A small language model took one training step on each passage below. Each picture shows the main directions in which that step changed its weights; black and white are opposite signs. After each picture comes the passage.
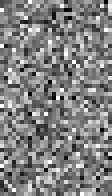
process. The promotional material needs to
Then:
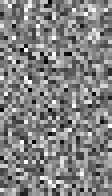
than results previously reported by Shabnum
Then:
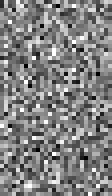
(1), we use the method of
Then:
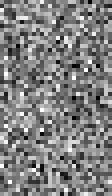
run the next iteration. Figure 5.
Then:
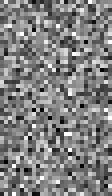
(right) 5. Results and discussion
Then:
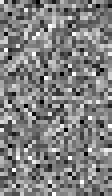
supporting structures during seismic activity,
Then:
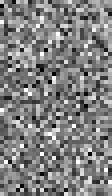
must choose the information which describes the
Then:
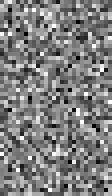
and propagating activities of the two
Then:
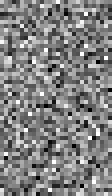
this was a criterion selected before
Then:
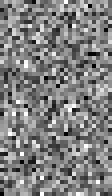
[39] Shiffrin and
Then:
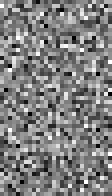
are positively correlated. They are
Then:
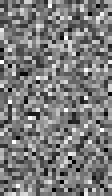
will be formed.⁶ ⁶ The
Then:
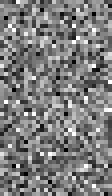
**Leiden University.**
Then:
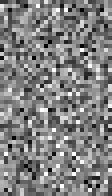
to the interaction part and the testing
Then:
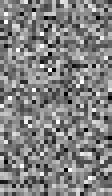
information Supplementary data associated with this
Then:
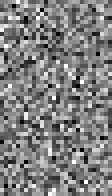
2018 and Regional Regulation Number 6
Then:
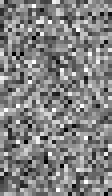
a multidisciplinary approach.
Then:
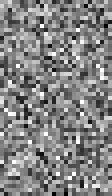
the need for further investigation into the
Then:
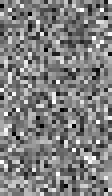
available to other sectors of the
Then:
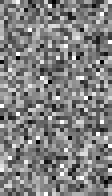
for oral, ocular, and
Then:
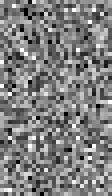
Planat, namely,
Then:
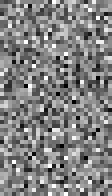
a kind of Noah’s ark
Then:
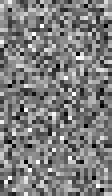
the need for epistemologically
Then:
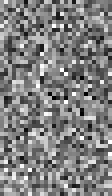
the institution complaining of progressive
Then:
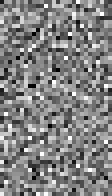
Blood Indices in Alcoholic
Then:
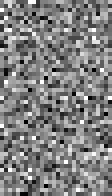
This subtype of superficial
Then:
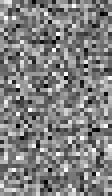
such technologies transcend these limits be
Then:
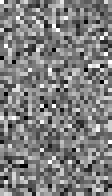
and strong spirit. Extending
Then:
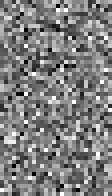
acute pancreatitis or with
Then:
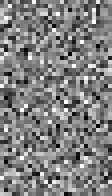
Conclusion: Structured
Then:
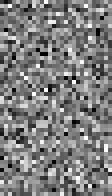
losses (%) year-on- year
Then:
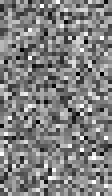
in a global coordinate. Some of the
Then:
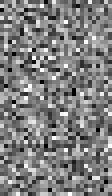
fiber composite. The advantage results
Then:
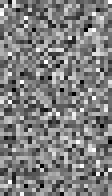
GDPR It became obvious to
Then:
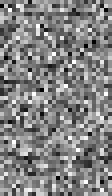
are used in this experiment to test the ability
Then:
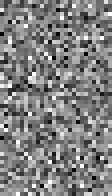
of the English romantic
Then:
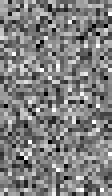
services rather than the purchase of
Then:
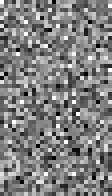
Second-law efficiency η
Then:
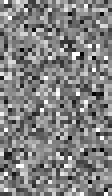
(Fig. 3). In the
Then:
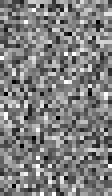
testing machine of 250 kN capacity.
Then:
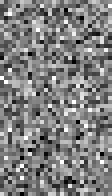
solutions to protect the link, network,
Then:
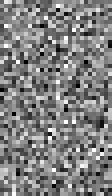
W. Germany. The metal
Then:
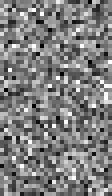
root of the variance.
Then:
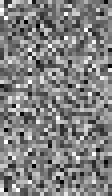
Table vii demonstrates that the
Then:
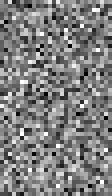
square spacing pattern and
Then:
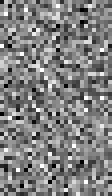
goods, before shifting to production
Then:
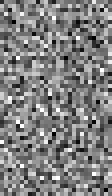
among the treatment at 5% level of
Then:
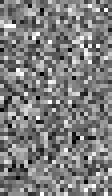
*Curr. Opin.
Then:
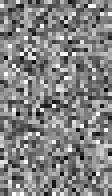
(2) conducting empirical
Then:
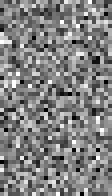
measures the “density” probability for
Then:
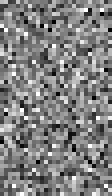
and forest education Lack of awareness of
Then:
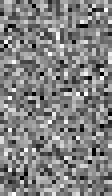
of mud Rm gravelly
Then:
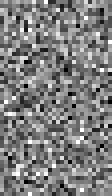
30 simulations are run for each ρ
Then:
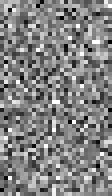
Inkelas, 2006; Zhan
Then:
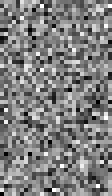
labeled datasets suitable for deep learning
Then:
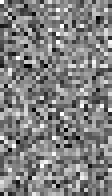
elytra, different cerci and
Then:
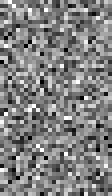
island and at GRNET has
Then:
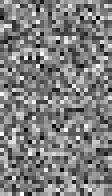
2. Accuracy: KPI:
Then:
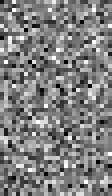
public senior secondary schools in Rivers
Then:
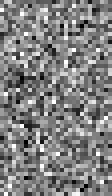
leadership and bring about institutional change
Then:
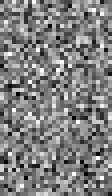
Case Series Penile
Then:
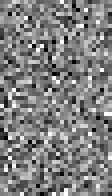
science, toxicology and food
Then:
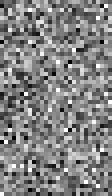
countries are federal, but with historical
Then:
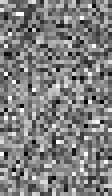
They stated that most pupils
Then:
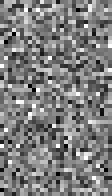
controlled by the stomata on the
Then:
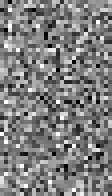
a feedback loop. This loop
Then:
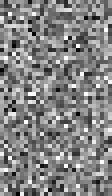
bacterium is able to cause infections in
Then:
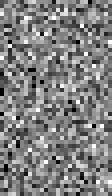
image, GPU execution time was
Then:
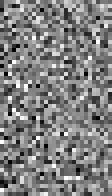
In addition to analyzing and applying
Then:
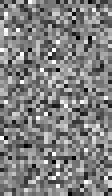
kitchen theory of education.
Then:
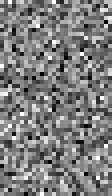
pool of diverse attributes that define the
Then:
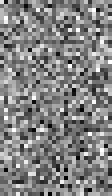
African Forest Department has
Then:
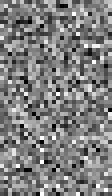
organic solvent systems like ethanol,
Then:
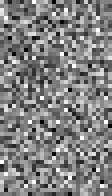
Classification: B10,
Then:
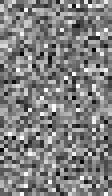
by minimizing path length. The study aims
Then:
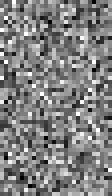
- It has a rich and
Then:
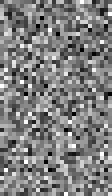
competency model developed for construction field students should
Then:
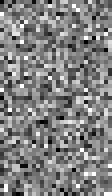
**(Supplementary material
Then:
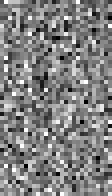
Recent events like 2018’s Camp
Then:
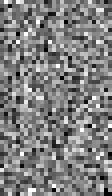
the SUU IRB.
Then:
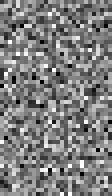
dramatic situation of migrants in
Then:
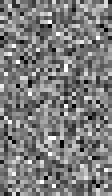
C. Kim Abstract—There are
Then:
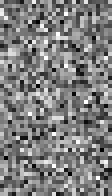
CONCLUSION For the taken input
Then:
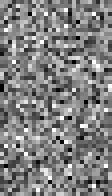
textiles from direct light. Image
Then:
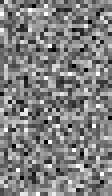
sufficient safeguard against attack;
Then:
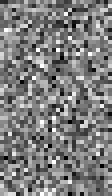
in Opa Williams
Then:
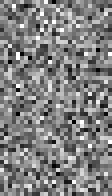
for pitch and duration models,
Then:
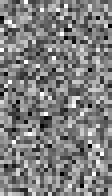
using Arduino Nano
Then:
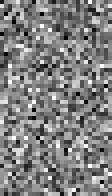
a variety of micro-gaps that
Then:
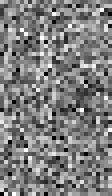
part of education system processes in different learning levels
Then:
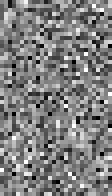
of audio descriptors and machine
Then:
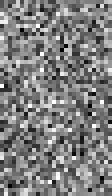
the EPSRC grants
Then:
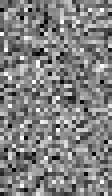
address the issues effectively, automated text
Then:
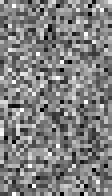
carried out using the material porosity
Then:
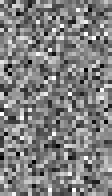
done by Turbodyne SC
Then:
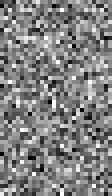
India are among the most advanced products in
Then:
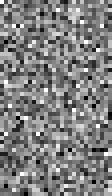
to .9. Pallant
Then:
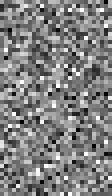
to regulatory demand requirements in specific
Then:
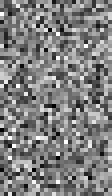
school parks, for example,
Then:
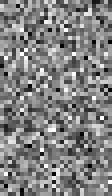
Friis's formula as shown in
